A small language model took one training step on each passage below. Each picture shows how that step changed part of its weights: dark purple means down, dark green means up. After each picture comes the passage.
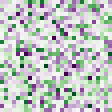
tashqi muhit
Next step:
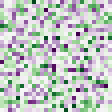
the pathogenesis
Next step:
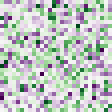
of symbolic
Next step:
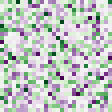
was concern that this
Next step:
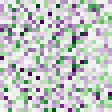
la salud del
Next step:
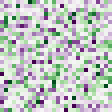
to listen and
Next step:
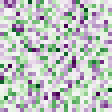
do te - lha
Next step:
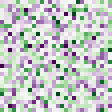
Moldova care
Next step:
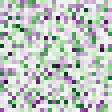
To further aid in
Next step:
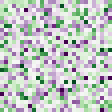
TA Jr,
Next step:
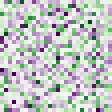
Practice and
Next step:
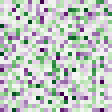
Let us make man
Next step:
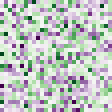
zieht an den
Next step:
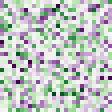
HME e
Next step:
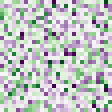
and (q) is
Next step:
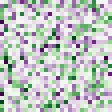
diseases in children.
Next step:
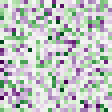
and only if for any
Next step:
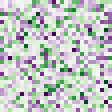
ongoing planning
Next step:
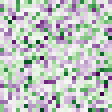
combined with 10 or
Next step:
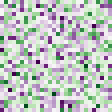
de la posición
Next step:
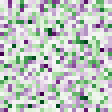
semble donc
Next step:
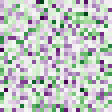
de Caldart
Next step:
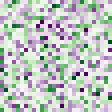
las dimensiones
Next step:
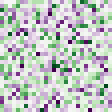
network with poorer
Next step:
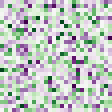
falsafa doktori
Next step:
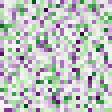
the value of the
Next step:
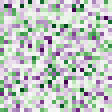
artigos e
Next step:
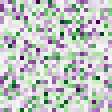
major radius,
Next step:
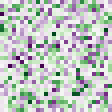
design was made using all
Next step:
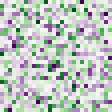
What aspects of
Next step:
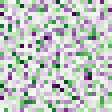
taxes at all
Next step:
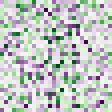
a higher incidence of
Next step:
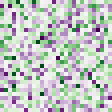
this article:
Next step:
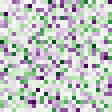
результатом складних
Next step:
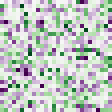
Вже зараз
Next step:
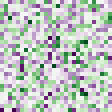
assaltos para
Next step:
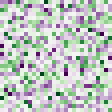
definirán las
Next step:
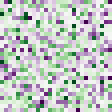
J Womens
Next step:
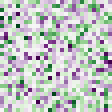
project, consists of
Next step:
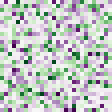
are presented (Figure
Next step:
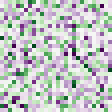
umano (di
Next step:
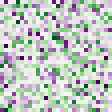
are collected in 2008
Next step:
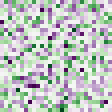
estudiar si
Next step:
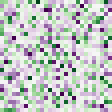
classifying the type
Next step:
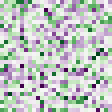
in Iran often
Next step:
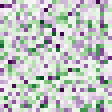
and two sheets
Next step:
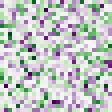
the regions are used
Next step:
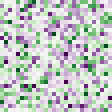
driven by
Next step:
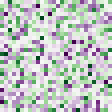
whoever is able
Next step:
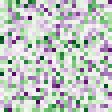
movement of the
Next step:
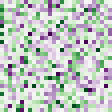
literature review. The
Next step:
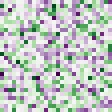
English Dossier
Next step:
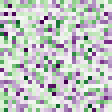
According to the
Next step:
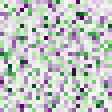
the matter.
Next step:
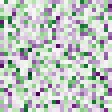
research publication datasets
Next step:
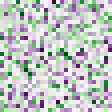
is because when they
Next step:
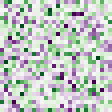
abbreviations and
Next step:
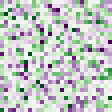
y eficacia
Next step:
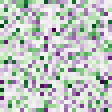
isso só
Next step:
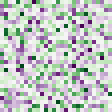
vocational education in
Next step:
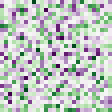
the entrance.
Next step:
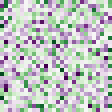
learning Emotion detection
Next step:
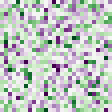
is situated close
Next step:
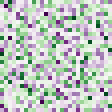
doit être
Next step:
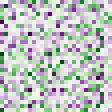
disease or during
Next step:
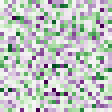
achieve high recall
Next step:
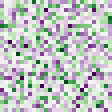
the threshold function
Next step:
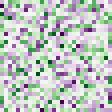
patients and workers with
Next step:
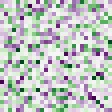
darajasi bilan
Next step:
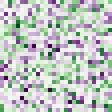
This side can be
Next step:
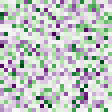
between the origin and
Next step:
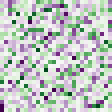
jamoasi bilan
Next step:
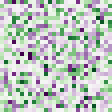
listado a
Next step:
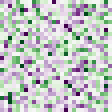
it is."
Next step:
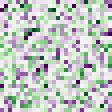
regolith; the
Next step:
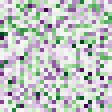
determined in a
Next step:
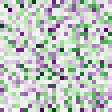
social networks to
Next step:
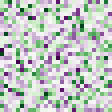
bir vaqtning
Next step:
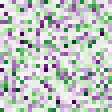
considered as statistically
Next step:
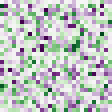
– Pedagogics,
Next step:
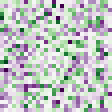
and other staff
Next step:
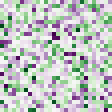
education. Through focus
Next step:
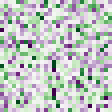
não puder ser
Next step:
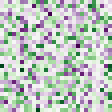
provision must lead to
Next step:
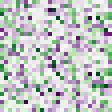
concerto, and
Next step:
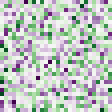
The Sandell's
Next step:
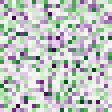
be very harmful
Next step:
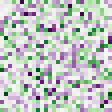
refuse to
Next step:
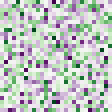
is determined by the
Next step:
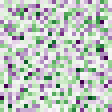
of the work.
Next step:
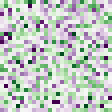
autoritate are în
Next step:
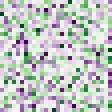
изучений в
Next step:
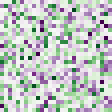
Chain*”, with
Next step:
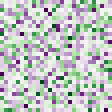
varies with the
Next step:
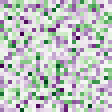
had to depend on the
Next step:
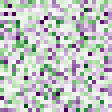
According to the 2011
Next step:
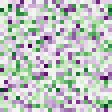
tensor –
